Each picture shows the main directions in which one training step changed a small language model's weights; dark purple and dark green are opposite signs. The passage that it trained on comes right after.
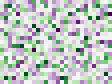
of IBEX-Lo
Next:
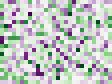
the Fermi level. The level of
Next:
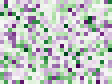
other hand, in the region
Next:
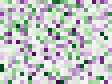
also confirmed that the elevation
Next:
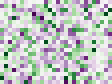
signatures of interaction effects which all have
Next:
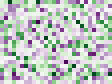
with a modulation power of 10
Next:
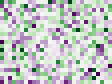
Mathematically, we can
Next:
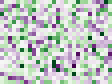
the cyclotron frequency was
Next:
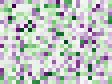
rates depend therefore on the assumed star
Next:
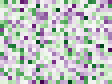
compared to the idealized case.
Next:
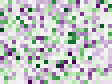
existence of the external force measured by
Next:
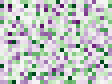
depend on the H I rather than
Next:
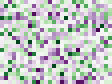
de separación,
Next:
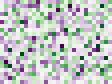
a multiverse framework that is based
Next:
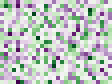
at the best-fit time is
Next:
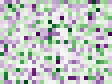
in distribution from the original data,
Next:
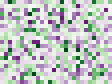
one, the effective state of
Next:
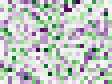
that are quantitatively comparable with
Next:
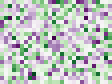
rotated elliptical one. The
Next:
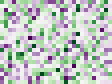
magnitude, e.g.,
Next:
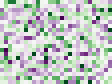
a factor, it also shifts its
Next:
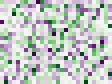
form an approximation to the joint by
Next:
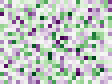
extract the total lifetime of the excited
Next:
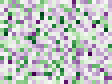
IATools, building
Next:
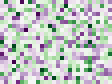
of constructing gauge invariant spacetime field
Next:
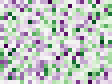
context, imagine we are interested
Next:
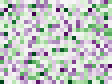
license to any Author
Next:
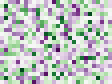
vendors of the system image
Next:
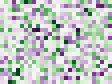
effects limit the accuracy of our
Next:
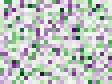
as expected from this model. More
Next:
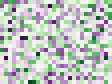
numerical methodology, and performance
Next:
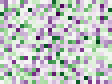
framework.} We release a
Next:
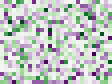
= det \left[
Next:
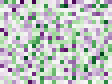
from Paper~I is constructed
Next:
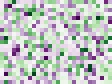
value of the proportion of particle pairs
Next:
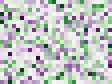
availability of the 2D lattice
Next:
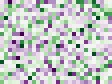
with original properties (Fig.
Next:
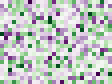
have explored different cell mismatches
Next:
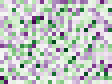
other traditional models, and it can
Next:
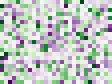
if exists, should be of the
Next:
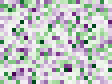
noting that the expectation value of
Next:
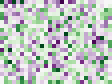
acceleration $% \mathbf{g}
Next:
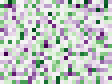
by riding on such random
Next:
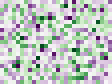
The basic currency of any
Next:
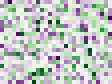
with granular material. Nevertheless,
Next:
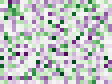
to the score, even though they
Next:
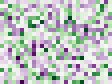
$\omega$-dependent terms cannot be
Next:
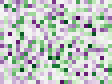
In B1 where one of the
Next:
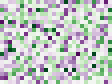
curve. T$_c$
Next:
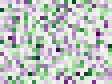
is the mass of the particle.
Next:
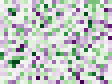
the major contribution to the error comes
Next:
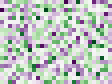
scenario that resolves cosmological problems while
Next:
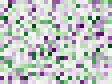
of generalization abilities, depending on
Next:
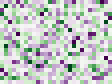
layer to the electrolyte that
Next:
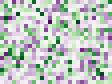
p_0 + \Delta
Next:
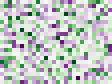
multiplier \begin{align}
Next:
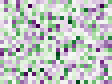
As illustrated in the left-hand
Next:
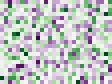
of free-streaming neutrinos are
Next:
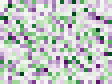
of the Coriolis force
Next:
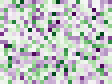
\quad d\sigma_i
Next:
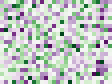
substructures (it is $\gtrsim
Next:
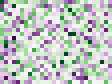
to each other, that is
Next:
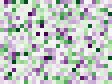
angle, such ``noise'' is
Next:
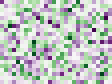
particular model. We have analyzed other
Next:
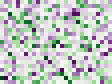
decomposition of $u$, we find
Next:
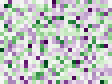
of tight binary formation. More theoretical
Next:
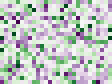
of this equation can be readily
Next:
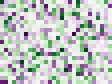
present result shows that the entropy
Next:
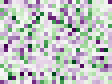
a nonzero $B$-field.
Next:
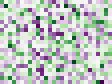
have succeeded to win
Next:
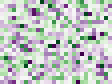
be tailored to address diverse
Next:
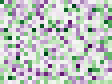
ray-tracing code,
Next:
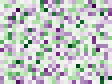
speed at which magnetic energy can be
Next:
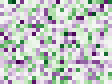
test environments (native,
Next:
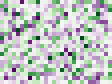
demonstrate that a large part of the
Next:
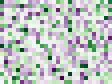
most complex liquids we know
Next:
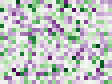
to express the coefficients as a
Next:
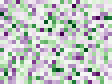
can see that both Q-BC
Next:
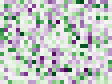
field without modifying the first
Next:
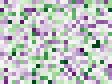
estimate follows directly from the observed rise
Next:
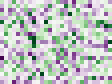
the same time slice, so
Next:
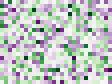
whether this tail lies within the sensitivity
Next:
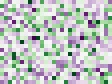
the range of pulse amplitude used to
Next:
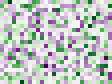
using a geometry with a small sample
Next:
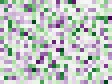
\ee where $M_\P
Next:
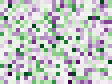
of simulation tools have been developed in
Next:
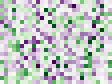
these finite size effects and their role
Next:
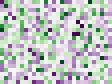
c c | c c}
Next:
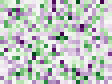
recent thin MAD simulation of
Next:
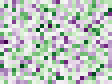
spin dynamics independently of the nuclear
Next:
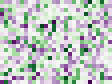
the central X--ray source during
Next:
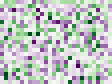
a generally unsolved problem
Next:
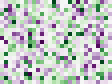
minimum and maximum grain sizes
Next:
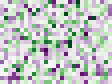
approach using machine learning (ML)
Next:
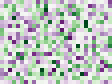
chosen in such a way that wave
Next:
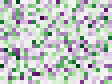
Then the $\alpha$s
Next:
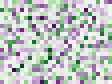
square is 113 AU on
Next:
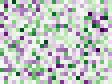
And c is orbiting at
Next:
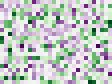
this section we investigate the behavior of
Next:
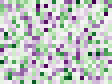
here include the sample of 157
